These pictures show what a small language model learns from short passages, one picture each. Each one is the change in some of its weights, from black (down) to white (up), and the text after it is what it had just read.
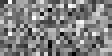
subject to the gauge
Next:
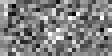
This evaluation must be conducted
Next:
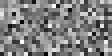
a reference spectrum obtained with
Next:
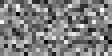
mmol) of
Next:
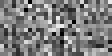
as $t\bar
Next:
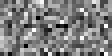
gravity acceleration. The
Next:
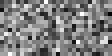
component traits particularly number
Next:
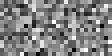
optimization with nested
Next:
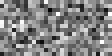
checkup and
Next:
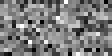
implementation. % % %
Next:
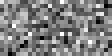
practice. Our study
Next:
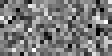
profiles of narrowband
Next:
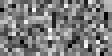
respect to the final state
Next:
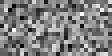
of spherical
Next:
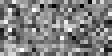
to find exactly what
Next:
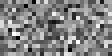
to produce drug
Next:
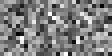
consent was obtained for
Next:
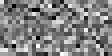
particles usually move at
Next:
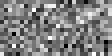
through all the phases
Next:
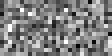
observed not only in
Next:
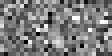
the onset. The
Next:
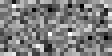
and references
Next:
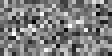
deaths fell
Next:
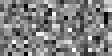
and the observation of the
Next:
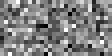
experimental results show that
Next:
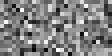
shown in Fig.3
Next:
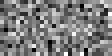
and the valence band
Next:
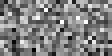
on a common factor,
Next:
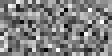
m/min respectively.
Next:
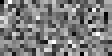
shows the profile of the
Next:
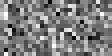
The first is what I
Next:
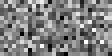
discrete data.
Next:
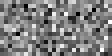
and disposal
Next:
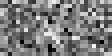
a linearly polarized
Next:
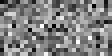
offers a large selection
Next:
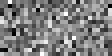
in fact lower than
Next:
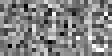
and the correspondent
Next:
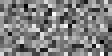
and (8), the
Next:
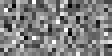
case? To this
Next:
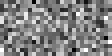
generation system with
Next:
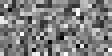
level was found at the
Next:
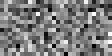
Through its projects,
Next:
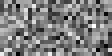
reflect the {\it
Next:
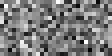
per tree.
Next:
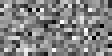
rather closely related to
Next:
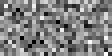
that catalogues
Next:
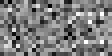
Ethics. We
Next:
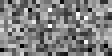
explored. In
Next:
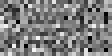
as the improvement of
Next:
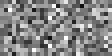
are chosen as training images
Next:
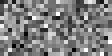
within a box with
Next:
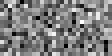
between the canal and
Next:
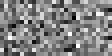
$\Gamma_j =
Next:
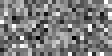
mechanisms, and better
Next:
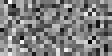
They exert a
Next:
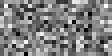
but in our system of
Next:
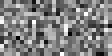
feature is that only above
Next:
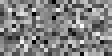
were of an appropriate
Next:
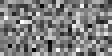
who participated in the
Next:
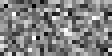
two Majorana
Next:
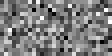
is no other option
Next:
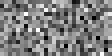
of the WDF
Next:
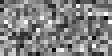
word usage.
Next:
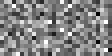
\alpha) *
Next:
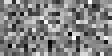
calculate how the
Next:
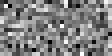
increase in the maximum is
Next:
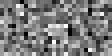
and Jaccard coefficient
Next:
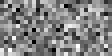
change to ensure that both
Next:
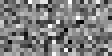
preparation and
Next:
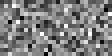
content that foster
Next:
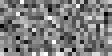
the charge asymmetry,
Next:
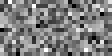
mixing some of the
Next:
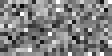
developed, which can be
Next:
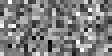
so well defined as the
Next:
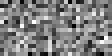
kind of simulation models
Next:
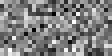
simplest model to
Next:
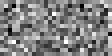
and entered in
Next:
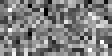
similar Pacific
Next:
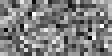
by mail.
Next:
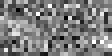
will use the same experimental
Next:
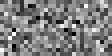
rationale for this
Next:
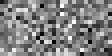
paper contribute to
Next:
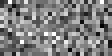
represents the median values
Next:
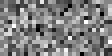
ethyne to
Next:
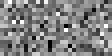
we investigate the results
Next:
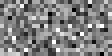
the signal, leading to
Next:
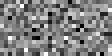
the Tongas of
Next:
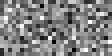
helpful discussions with
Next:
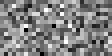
professional) in
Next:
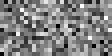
by transitional regions are
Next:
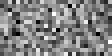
with the aim of increasing
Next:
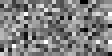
of data and materials Data
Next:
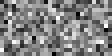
state funding agency
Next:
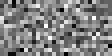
at high $\omega$
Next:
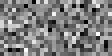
to realize the potential
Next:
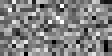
role of the story
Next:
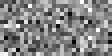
for weak coupling as
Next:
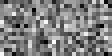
going to where they
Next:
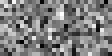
The fan noise is
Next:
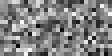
sequences related by a
